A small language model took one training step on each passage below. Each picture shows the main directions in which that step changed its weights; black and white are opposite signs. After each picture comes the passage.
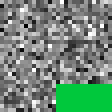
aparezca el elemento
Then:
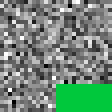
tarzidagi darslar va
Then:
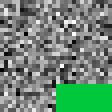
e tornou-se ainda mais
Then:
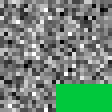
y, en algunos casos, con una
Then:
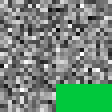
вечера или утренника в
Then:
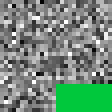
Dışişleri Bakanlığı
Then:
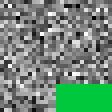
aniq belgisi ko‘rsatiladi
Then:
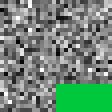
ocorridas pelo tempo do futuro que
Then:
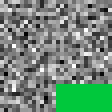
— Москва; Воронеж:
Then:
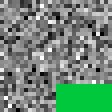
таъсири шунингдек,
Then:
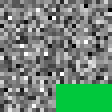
evakuasi cepat, dan
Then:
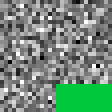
монографиялар шаклида
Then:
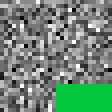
Bericht zum Workshop⁶ und
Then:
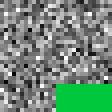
sanoat korxonalarining 60
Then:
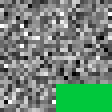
that causes the selection
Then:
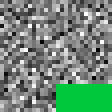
для сна (а для этого
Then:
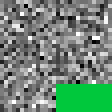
кукунлари ва қурумлари
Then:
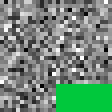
kechani-kecha demay
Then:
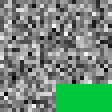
*Water safety plan
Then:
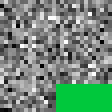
destinés à faire impression.
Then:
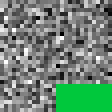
культуры. Прогресс развития
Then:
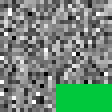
por lo menos durante la vigencia de
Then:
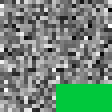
varios testimonios para la
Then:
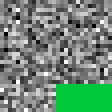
і для формування навичок
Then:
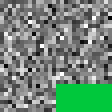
la resolución de problemas, muy
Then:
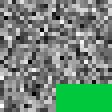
кафедры Педагогике
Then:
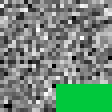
Qishda Sibirda yuqori bosim
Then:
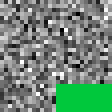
berilmasligi. Mos
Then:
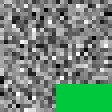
o sistema de pareceristas Os
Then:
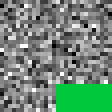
- PSS 14). The results showed
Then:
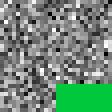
Ziyoda Ibrohim
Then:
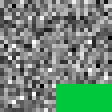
давлат тили ҳақида"ги
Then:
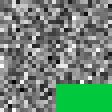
5. Nosiruddin
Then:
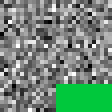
por estarem em municípios menores,
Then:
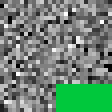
foram concebidos em meados do
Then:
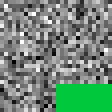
kerak deymiz bu qay darajad
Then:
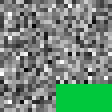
papel fundamental na expansão e
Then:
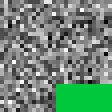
va madaniy hayotida va hayot
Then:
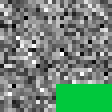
escasez de viviendas y
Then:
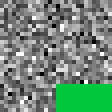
hodisalarni o'zgartirishning
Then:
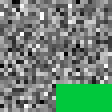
mittrainieren, obwohl
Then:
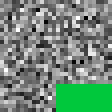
coordenação, docentes e
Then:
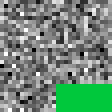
سویی دیگر،
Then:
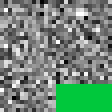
as an innovative tool of transformation
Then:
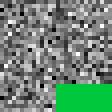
GIOVANNI BATTISTA
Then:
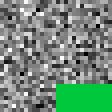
2º Os Tribunais deverão
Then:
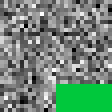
imprescindível, cujo
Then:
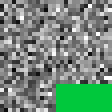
ciudad, como parte de su valor cultural
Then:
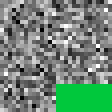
anders als im marinen
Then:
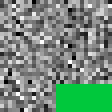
crea un potente eje de
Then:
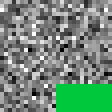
que nos transporta. O
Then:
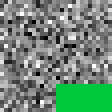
9. La información escrita del
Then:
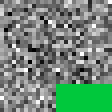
este momento tenemos alrededor de
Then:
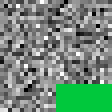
PropBank (Palmer et
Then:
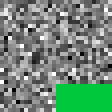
morfologik tuzilishini, boshqa
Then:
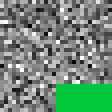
CaCO_3 -Gehalt
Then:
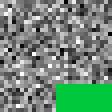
Touareg envahissent
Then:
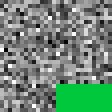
соответствии с ГОСТ Р
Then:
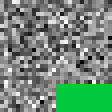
des émissions de la France en
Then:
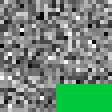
nisbatan yuqoriroq. Sababi
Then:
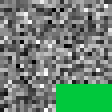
экологической пластичности и
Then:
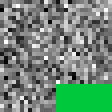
Insônia. 4 Náusea
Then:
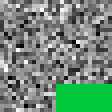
ko'rsatmoqdaki, bu ikki
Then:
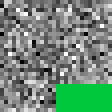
Española de Cardiología*,
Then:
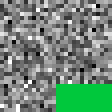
Они могут выступать в качестве
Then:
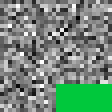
produkti dhe në
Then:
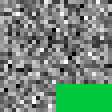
Wolseley G. J.
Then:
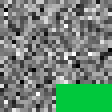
بخط بين القصرين
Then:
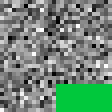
медичних центрів.
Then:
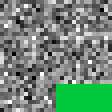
material e formal da constituição.
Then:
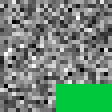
Digital Games.
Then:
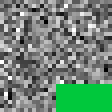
له حقيقة،
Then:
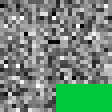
ham yaqqol namoyon
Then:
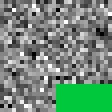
doc. of phil. scien.,
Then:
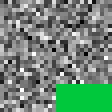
личности педагогов «оказывает
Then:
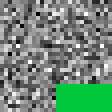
Timer-feeders and on
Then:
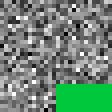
есте сақтауға
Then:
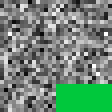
representando Emaús y con una
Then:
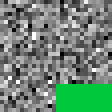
refuerzan el papel activo de
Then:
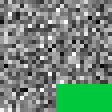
Demak, Sayyid
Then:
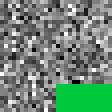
de los científicos en el movimiento por
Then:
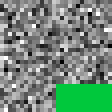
avançado em cirurgia
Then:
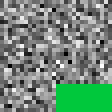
qadriyatlarining ijtimoiy va shaxs omiliga
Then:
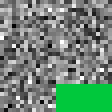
moviendo por los laterales del
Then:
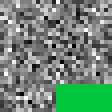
9º seminário docomomo
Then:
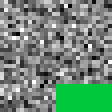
yo’llar turizm transport
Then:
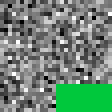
qoshida ham kutubxonalar
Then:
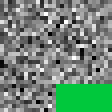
жараёнида ўз аксини
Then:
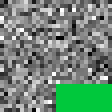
закончиться как мирным
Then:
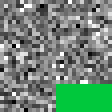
normas son distintas: un
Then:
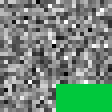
la ciencia, compartiendo
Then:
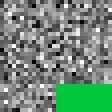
2009). La gestión de los datos
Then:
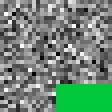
e XX, desapareceu no
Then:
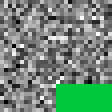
de estampillas, que
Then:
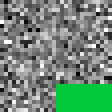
= c_0 = const, \quad
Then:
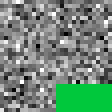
quyosh energiyasini yutadi.
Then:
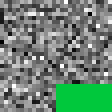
породжує, тим не
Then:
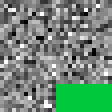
Störung von Eisen durch
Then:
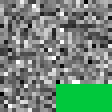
wskazanych przez
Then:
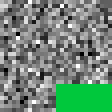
sehend: „Nein, ich
